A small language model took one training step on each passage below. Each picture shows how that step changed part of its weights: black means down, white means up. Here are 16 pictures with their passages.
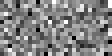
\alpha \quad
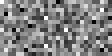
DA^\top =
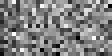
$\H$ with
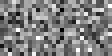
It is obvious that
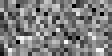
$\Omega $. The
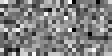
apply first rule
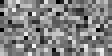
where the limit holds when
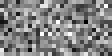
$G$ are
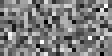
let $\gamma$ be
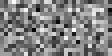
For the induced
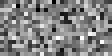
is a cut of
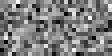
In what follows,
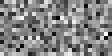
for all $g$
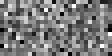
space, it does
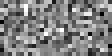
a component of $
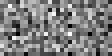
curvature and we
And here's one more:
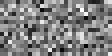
exists a positive constant
